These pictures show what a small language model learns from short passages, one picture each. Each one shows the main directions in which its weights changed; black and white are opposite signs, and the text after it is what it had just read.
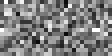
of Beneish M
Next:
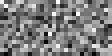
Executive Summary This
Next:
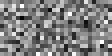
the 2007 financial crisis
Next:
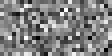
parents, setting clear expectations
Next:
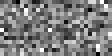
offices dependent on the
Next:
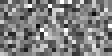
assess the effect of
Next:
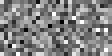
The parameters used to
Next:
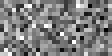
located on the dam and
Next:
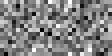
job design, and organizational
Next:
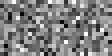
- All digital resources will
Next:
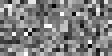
of the learners than with
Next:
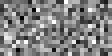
of constructivist teachers
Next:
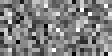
suggestive of
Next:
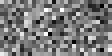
Corporate Social
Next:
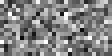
path impulse
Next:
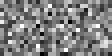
providing a way for analyzing
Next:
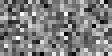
diseases. An example of
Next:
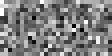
Hong *et
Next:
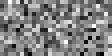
requiring detailed application
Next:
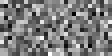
of these treatments is
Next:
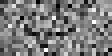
the agglutination
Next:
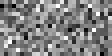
the number of patients was
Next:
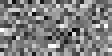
a lot of work has
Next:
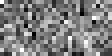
seems to promptly
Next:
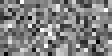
graphics to provide
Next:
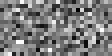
well ELISA.
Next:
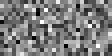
Main parameter of the
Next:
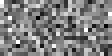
The efforts of knowledge
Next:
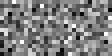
Project Title
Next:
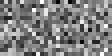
any hesitation.
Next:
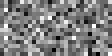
consistent over time.
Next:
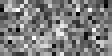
software engineer and value
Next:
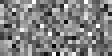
become sensitive. This can
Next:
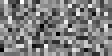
of the VAE
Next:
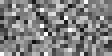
Employee Performance X
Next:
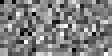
innovative methodologies, tools
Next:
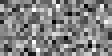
activation, reinforcing
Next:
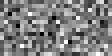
which was collected by
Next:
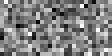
classifier stands out with
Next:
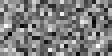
through the development of trade
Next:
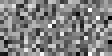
and the mercury
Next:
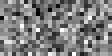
in 158 patients
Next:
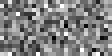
embodies a host of
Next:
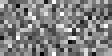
and dark energy. And
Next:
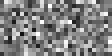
The other CW
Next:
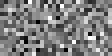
characterization of the eight
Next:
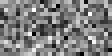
big amount of data
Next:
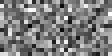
The significance levels α for
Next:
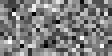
characterize temporal dynamics in
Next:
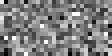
should be well exposed.
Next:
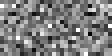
the data analysis.
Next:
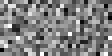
between the country's public
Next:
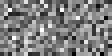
believe their love will
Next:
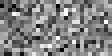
the concentrated solution was
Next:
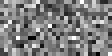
for both groups.
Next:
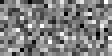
authors have proposed that
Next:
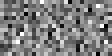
myosin II
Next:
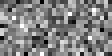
been found, there are
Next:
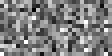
Transforming Green
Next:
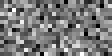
belt is made of
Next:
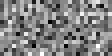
real problems in the
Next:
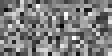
structural materials. Organisms
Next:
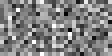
future. Thus, a
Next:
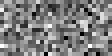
by engaging in further
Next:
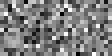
fosters a desire
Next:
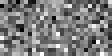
the information it contains.
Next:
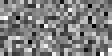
attributed. - Where
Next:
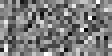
Dawan farmers,
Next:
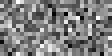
were used for preparation of
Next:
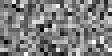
a project, typically the
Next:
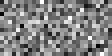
preferences, and policy
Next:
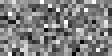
machine learning algorithms Support
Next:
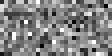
Table 2. Table 2
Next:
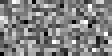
Conflict of
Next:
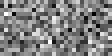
immune responses during dual
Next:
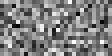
such as French,
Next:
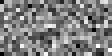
This procedure is classified by
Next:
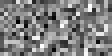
can give the desired
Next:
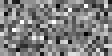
ILS is increasingly adopted
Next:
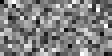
the Simulink
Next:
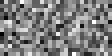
PHCCs were
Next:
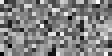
affected by ecological and
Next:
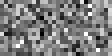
data from periods of 24
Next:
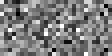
group of three countries,
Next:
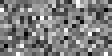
adult assistance to stop
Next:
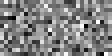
nurses not paying attention
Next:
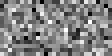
designated storage area in
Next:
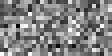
as there will be continuous
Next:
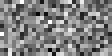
an independent t-test
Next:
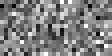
the peak cycle temperature
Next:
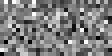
it often shows high
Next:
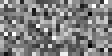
women during the 1947
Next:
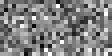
cell and dielectric
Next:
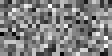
accessible access to the
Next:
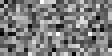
MK prepared the samples
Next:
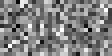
N rates contribute to higher
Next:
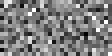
descriptive cross-sectional
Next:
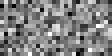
this way, the energy
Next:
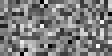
Africa, and America,
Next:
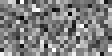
or contain leachable
